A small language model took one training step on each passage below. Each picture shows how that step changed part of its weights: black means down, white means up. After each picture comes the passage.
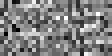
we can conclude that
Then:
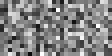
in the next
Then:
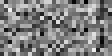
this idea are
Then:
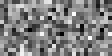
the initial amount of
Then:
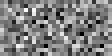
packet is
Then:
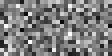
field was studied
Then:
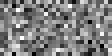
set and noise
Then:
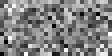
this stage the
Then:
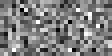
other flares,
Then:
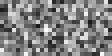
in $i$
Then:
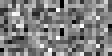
of the general linear
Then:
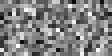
motion can be
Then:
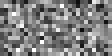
of their recoil
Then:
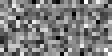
due to Norton
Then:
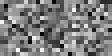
radius, resulting
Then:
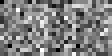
chemical function
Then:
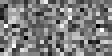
efficiency of the
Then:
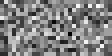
for $\ut\in
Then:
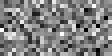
\Omega}$ and
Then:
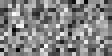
of $\Bbb
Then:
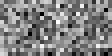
this study, we
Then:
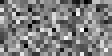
entails using
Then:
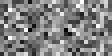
samples at the
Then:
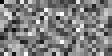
locally optimal
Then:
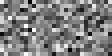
It thus follows from
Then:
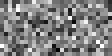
each $B\in
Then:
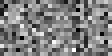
experience data to
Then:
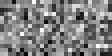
that the coefficients,
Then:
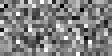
we are dealing
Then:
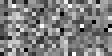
Mimic the proof
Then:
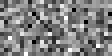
Both consumers
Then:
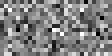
show the column
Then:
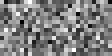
object or data is
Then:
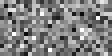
this companion is
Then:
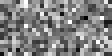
Here, for a
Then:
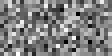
power of $\dot
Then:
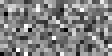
name these states the
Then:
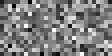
rotation when $
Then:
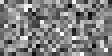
begins with a
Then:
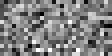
edges, all of
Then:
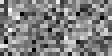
remove the
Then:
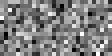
to the link
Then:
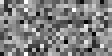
U'$ is an
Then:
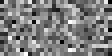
and second cones,
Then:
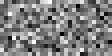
theorem has been
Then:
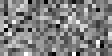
2, then $\tilde
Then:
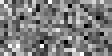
system schema. In
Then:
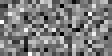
applications that
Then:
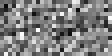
to some relations
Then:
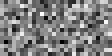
any associative,
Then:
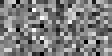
activity during
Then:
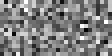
$\Phi$ is positive
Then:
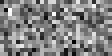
rotate it
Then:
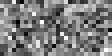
were divided
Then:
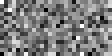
Hence taking limit
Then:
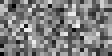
of Science.
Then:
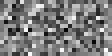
coefficients. Hence
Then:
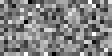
where the normalization
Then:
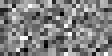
is essential for
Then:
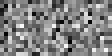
into the conformal
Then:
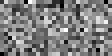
| Thermal
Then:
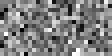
panels of
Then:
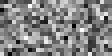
if it is both
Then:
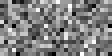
used the same approach,
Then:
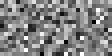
The $\Gamma$
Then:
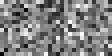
save in the
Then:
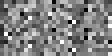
a dashed
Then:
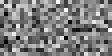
$\forall\, n
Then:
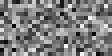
can solve the problem
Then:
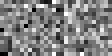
in S1 for all
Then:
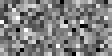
parameters is done by
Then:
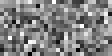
converse holds if
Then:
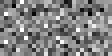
for nearly
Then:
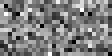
believed that
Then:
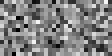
and canonical
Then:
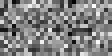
we may assume that $
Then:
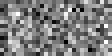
in Taylor
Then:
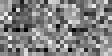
and third one
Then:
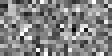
present even in some
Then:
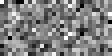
We then repeat
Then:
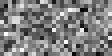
dynamics in 3D
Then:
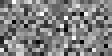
approaches its limits
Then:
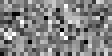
paper and prize
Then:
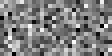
following result helps
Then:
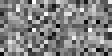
which they are calculated
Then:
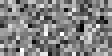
The minimum of the
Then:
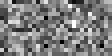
indicator framework will
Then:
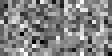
effect in the
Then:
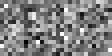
receiver as
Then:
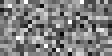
direction, for each
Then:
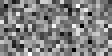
proportional to the
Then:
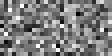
mass ratio in
